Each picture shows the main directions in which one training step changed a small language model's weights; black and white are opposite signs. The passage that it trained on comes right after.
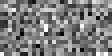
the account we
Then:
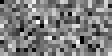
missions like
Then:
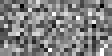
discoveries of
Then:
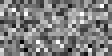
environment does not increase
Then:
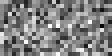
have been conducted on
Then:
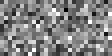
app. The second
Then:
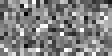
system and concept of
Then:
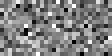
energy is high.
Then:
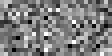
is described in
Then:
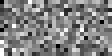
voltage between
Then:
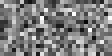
the $pp\to
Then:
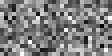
states near the
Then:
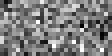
select and crop
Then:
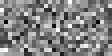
should organize an
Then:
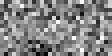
efficiency and
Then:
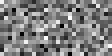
Greece The
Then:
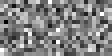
from the theoretical
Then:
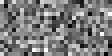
developing field by
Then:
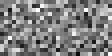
as a properly
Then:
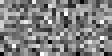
same slope
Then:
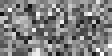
s. str. and
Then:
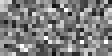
control coordinated
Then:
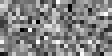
filling the second
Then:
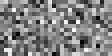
teams: one
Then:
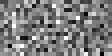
protein for
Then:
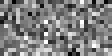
change and nature
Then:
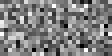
all levels: by
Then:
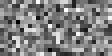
a substantial
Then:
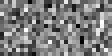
depositions of
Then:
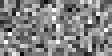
interaction (see the
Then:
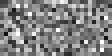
of CGs
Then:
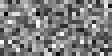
initial database.
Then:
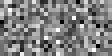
to that of the
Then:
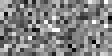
fitted to the
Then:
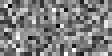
configuration of one
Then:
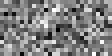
Limitations This
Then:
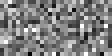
one has to compute
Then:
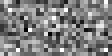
a single transverse
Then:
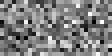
based on its function,
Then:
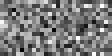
the scales along the
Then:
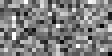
essential to
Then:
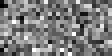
and Eqn. 4
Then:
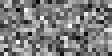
in Eqs.
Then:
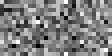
detector settings
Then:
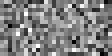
One might
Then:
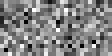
to the expert
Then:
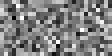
already know
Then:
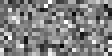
consciousness to
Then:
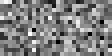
of study subjects
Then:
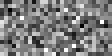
to any number of
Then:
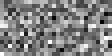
the operator $\tilde
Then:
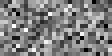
and it is then
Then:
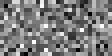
representative distribution of the
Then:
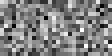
fire to
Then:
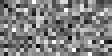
with respect to other
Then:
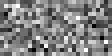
per observed identifier.
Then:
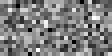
A subsequent
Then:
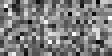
data and formats
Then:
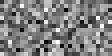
values for the total
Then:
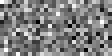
what is currently
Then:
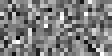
are aligned with
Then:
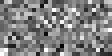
population resistance
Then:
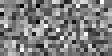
Dark Matter.
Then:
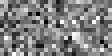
can now be
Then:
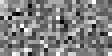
some precedent
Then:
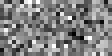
perturbations is
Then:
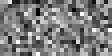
pink stars show
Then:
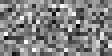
Institute of
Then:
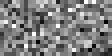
and various inverse
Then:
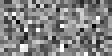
cold duration
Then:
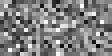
current state of the
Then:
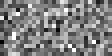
to the reduced
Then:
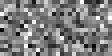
shock front
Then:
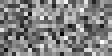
matrix, it is
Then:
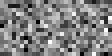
$, we have
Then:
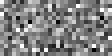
photon energies
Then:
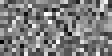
optical activity
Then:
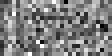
Science Foundation
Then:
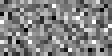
them. They are
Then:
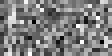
Found C,
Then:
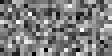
than 7\% of the
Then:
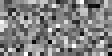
the frequency shift and
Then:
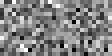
research carried out
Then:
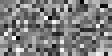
propionic acid
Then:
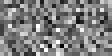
because of the sample
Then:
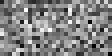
The term (Big
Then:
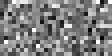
created with the fit
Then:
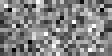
singlet in the
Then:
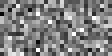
through a nuclear
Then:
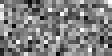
is built as
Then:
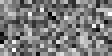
detailed column
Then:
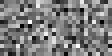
Moreover, no
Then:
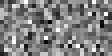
Among the project
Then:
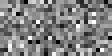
They are more
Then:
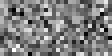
- Perceived
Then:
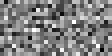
been reported to be
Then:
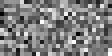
the prescribed
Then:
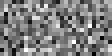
coupling $J$,
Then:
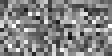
can be determined by
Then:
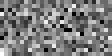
case. It is
